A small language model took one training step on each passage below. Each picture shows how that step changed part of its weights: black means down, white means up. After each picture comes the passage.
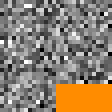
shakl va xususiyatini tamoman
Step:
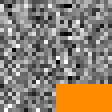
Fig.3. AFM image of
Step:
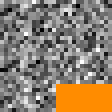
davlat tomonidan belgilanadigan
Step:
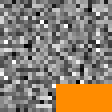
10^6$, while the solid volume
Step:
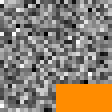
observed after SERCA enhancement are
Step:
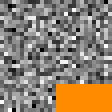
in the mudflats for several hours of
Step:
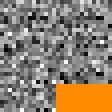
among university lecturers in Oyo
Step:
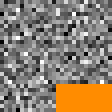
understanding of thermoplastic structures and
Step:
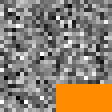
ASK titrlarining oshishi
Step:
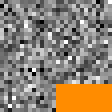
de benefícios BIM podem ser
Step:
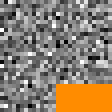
Delgado (2022), quien
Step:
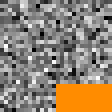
ID analysis, this analysis is crucial as
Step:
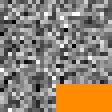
Barras - 2- Interior de
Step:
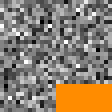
diagnostik ahamiyatga ega.
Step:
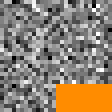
of all samples is estimated to be
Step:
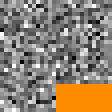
conflitem com as polícias
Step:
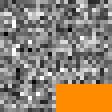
стан кожної рослини;
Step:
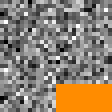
Nominal (20 most frequent
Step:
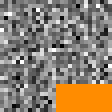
5.46$), intermediate (and
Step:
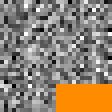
tasks, reduce time to connect
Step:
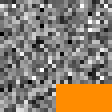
building. This represents a difficulty in
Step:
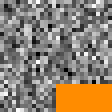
à son domaine; Madame
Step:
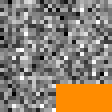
Environmental Literacy Test to confirm
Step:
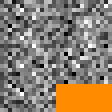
available forms can be considered either a
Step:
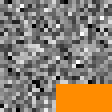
financial market of the Eurasian Economic
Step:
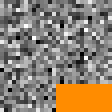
in our country, establishing in art.
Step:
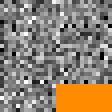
result follows by taking the uniform
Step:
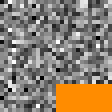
легко докажем
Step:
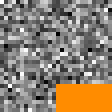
Pedro Sánchez
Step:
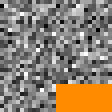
as a surrogate marker of
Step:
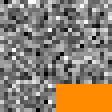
услуг в сфере социальной
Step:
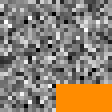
the mainstream society using a
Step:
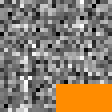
Corruption:** Anomalies
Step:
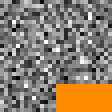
requirement of the switches will be
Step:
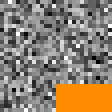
rechtzeitig und klar
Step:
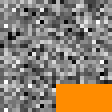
the novelty of the subject, at
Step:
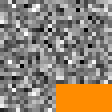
family of algorithms, which has been shown
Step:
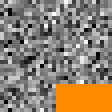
subclasificación vegetal
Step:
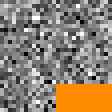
of comprehensive data can hinder policy
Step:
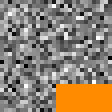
Prothrombin time, sec
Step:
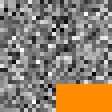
años ha demostrado que
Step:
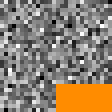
bo‘lib, uning tarixi va
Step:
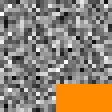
FOR THE PURCHASE AND
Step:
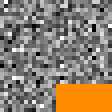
Le « neuromanager »
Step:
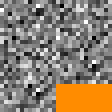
was displayed on the
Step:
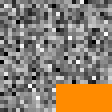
Figure 1 (root, mid and
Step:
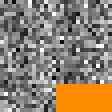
аналітичне мислення,
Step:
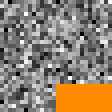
south were primarily accreted
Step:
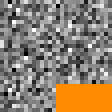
appartenant aux *assets*, la
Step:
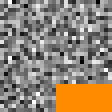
has also been found as an important factor in
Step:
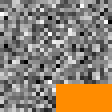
significant difference between mother's education and
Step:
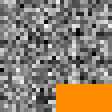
de la forma más honesta
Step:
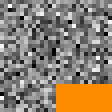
ming AQSh dollariga teng
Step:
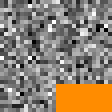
critical bioindicators of environmental health,
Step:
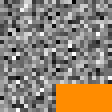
разность температур
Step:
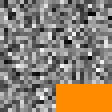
de Figueiredo ² 1 Universidade
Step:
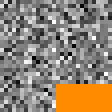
self-report questionnaire will be employed
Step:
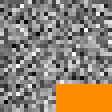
Harbin Medical University,
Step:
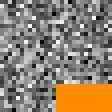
o'z fikrini aytib
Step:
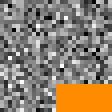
yondashuv, ya'ni
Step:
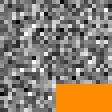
patients were assessed and/or followed up
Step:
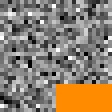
method [9] Distance (m)
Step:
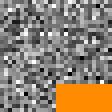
for each word or subword in the
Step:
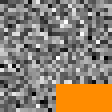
100 mM, 8 µL proteinasa
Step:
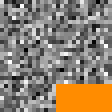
η on the parameters of the main
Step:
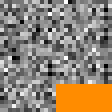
that has gained attention in these applications is
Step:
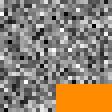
19: Illustration of the effective
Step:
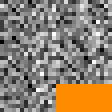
are directly linked to the good
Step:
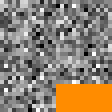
“Jismoniy tarbiya
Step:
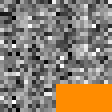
describe the occurrence of a
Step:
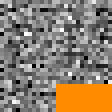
pendidikan secara efektif.
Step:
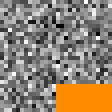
etib, o‘zlarining
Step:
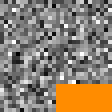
in fuel consumption and thus the reduction in
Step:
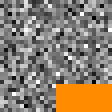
location [3]. III. Proposed
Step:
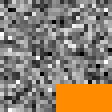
berilgan. MAFKURA
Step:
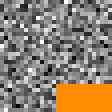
alt relleu tallat en
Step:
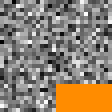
бермаслиги ҳолати
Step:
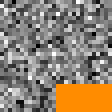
1. Ofitserlarda
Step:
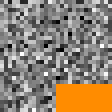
huquqiy rejimga ega
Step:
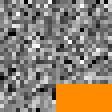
How can technology support non-formal
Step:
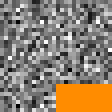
of Neuron Then the signals are
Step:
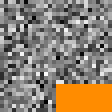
persona o grupo. En esta categoría
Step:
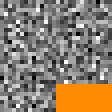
además es el espacio que
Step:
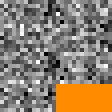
from the Dnipro River within
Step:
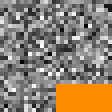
a partir dos ácidos oleico
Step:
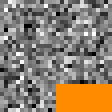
egadir boladi. Inson
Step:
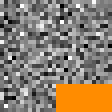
that the UL RS are
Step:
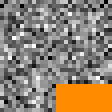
adherence to malaria prevention
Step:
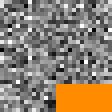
of the two applications, it is known that
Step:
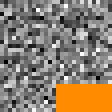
with a perfect gas mixture
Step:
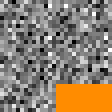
izquierda y segmentaria
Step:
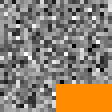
in 520ms, and the composition in
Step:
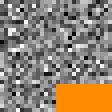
However, the path of graduation is
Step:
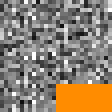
lies in high and moderate,
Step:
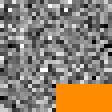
FAUST The software is written
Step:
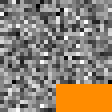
– Yes ↳ Does
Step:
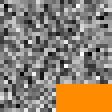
FSH and reduced estradiol at
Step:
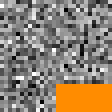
fixação destas como plenamente
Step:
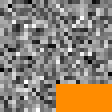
is closely related to the development of strength
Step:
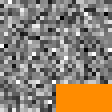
Lewandowsky, S.,
